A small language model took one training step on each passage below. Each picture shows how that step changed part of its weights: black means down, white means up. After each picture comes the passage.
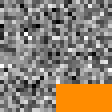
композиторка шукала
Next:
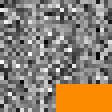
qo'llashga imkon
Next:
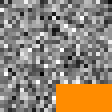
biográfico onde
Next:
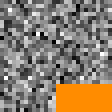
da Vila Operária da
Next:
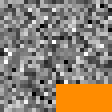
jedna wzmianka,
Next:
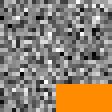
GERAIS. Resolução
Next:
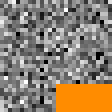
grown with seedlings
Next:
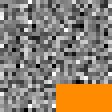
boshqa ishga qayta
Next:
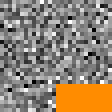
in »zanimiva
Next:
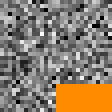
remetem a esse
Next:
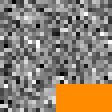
Associativismo em
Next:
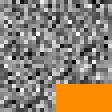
70% tezlashadi.
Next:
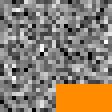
sendo bastante importante,
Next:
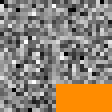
mundo que a cerca
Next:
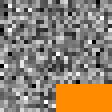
av RTJ-övning med
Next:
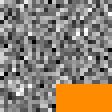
определенных подходов в
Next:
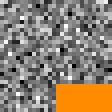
islamu. Jest ich
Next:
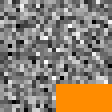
ta‘lim maktablarining
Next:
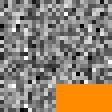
вафот этганлиги
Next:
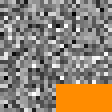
- Прокопенко,
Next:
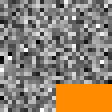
15 3 High School
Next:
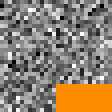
образование позволяет
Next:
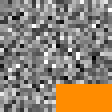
Badiiy matn tarkibiga
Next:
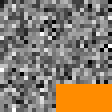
esmalte dos dentes
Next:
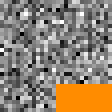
e capazes de apreciar
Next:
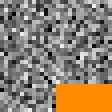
установ під впливом
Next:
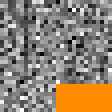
a lelkesedés
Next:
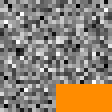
en is hij dus,
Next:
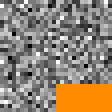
маданий ҳаётда
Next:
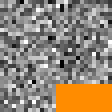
paytda nihoyatda
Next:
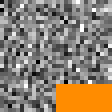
nombre de clients et de
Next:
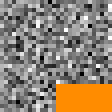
ҳам аҳоли сони,
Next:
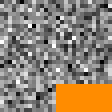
el levantamiento de una
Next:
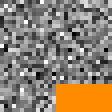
take part in DH
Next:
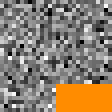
de satisfacție sau
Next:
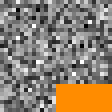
apresentam maior risco
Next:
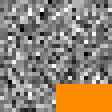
vamos ao túnel do
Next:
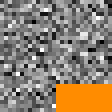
на цих вміннях,
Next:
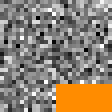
European Union,
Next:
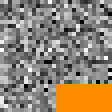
se convierte en un
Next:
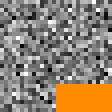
yangi ma'no kasb
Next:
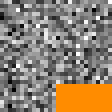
an important spiritual means
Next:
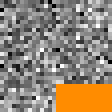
برهان الدين،
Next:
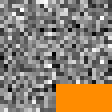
А. Технологии
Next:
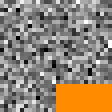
eficiência do gasto
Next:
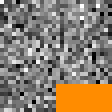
10 orang remaja
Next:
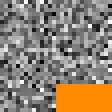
xil metodik o'yinlar
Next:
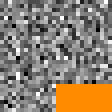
the father theater.
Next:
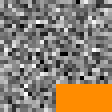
с и накапливать
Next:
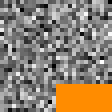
yotibdi. SHuning
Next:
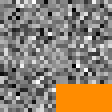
крае в конце
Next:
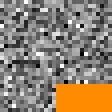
jiddiy sabablar
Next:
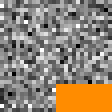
O'zbekistonda, balki
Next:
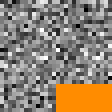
Isa sa mga problemang
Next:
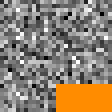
можно подразделить на
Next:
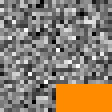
IN STUDYING
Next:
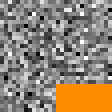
we must also pay
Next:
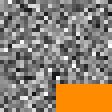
l l i F. u. S t
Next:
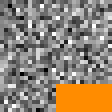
a kapitalizmus –
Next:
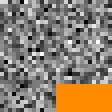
illokutiv aktlarni 5
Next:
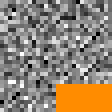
случайных иностранных
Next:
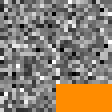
x < 7$ sistemaning
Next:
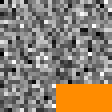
scolastici e team
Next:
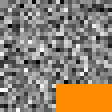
experiência humana.
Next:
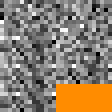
0907). Universiteit
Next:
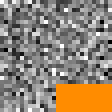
aporta una mirada desde
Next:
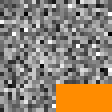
um protótipo
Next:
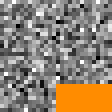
Maktabgasha tarbiya
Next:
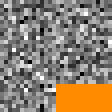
o'quvchilarining ijodiy
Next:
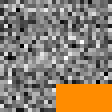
iqtisodiy faollikning muhim
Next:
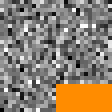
acepte y emita las
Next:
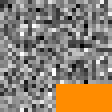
com assentament. En
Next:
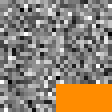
igual que órganos con
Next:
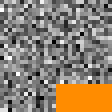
14 de febrero de
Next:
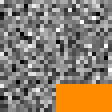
o uso de atribuições
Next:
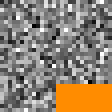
Style is divided into
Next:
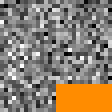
majmui hisoblanadi.
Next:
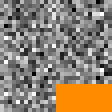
або забирають
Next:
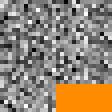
interpolation for frame
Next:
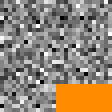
legislation on personal data
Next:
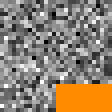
и своевременно
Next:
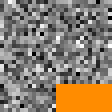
de Fisher y Navarro
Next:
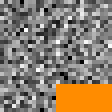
una ruta de extracción
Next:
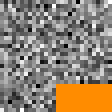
но и другие
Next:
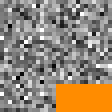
castillo, mientras
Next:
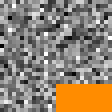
Sin embargo, el
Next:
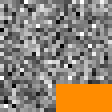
Blindaje 3 Conducción
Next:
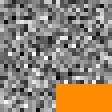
намудани ягон
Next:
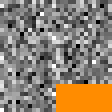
de cada um desses
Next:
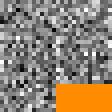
la misma es importada y
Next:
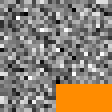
II-II (пвд.
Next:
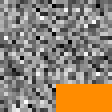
или на части их, в
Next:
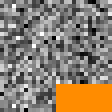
del delegado varían
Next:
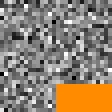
informacje o rzezi w
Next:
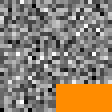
ведется не только по
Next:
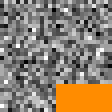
навчання професійно
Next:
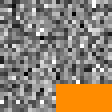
: монографія /
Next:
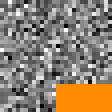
S. & PRESSER
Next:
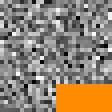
partir de los primeros
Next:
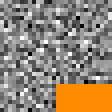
partir de seu uso
